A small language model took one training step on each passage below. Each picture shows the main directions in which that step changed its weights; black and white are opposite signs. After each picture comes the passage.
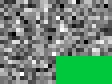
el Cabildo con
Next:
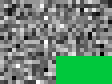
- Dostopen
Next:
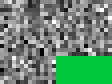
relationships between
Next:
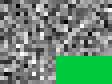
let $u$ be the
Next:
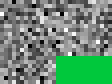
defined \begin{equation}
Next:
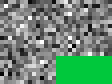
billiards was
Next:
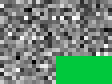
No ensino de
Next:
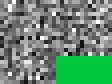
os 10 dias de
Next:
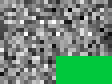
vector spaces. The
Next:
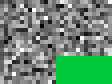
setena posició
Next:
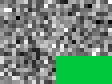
the uniform law
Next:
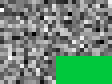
that the maximality
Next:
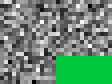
it can be seen that
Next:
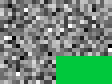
nilmanifolds and
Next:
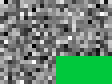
See for example the
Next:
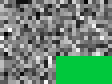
\;\text{is an
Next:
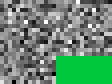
as Milne's
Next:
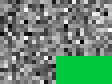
assessment of the
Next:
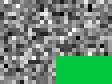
By combining the
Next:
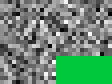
contains $\mu$ and
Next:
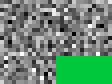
since $v_n$
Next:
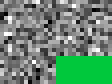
This concludes the proof
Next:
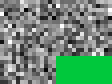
va iqtisodiy
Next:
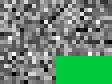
risk factors for
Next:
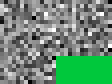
a slight variation
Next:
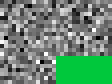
bagian dari
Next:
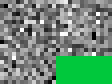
show that each directed
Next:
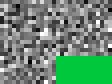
multiplication, each group
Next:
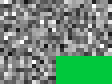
the same coordinates
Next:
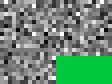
a definition of the
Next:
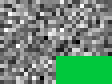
complex projective spaces by
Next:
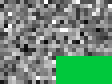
infinite series identities
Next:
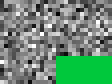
and $M$ is a
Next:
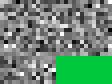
the conjecture of de
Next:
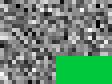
for any $x\in
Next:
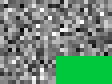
esperar mais
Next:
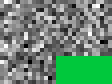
Let $B$ be a
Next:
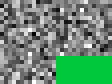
r N, \qquad
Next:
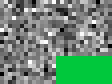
Текст :
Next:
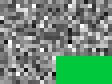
identical representations of
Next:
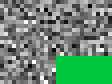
three components of
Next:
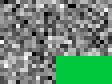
$$ is thus
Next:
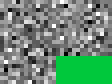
Consider the function that is
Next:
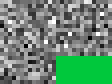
between open subsets
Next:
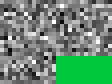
of the problems are
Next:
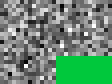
Lie algebra, by
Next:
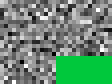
dari upaya
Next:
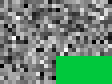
optimise choices
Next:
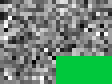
it combines various
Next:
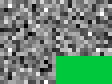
naturally indexed by
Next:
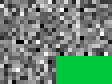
de boală nu
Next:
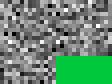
У детей
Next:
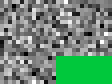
shown to be closed
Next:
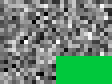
and the matrices
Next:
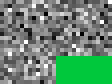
konteks hukum
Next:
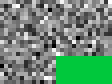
$B$ be an
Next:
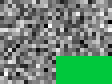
inspired by
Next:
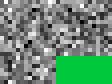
en ciencias
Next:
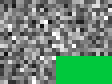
strands in order
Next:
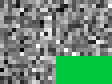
base tornam-se
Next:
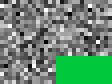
to prove. Let $N
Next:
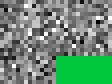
Fixierung -
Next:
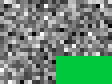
if $i$ is
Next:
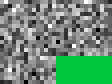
length $p$,
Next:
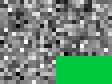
resultados dos
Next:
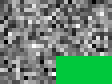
u \le v \le
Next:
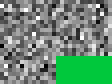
mm}\newline The
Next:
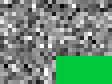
$\delta$'s the
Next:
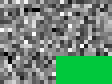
the context of graph
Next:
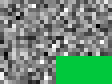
de la muestra
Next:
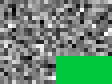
the Design and
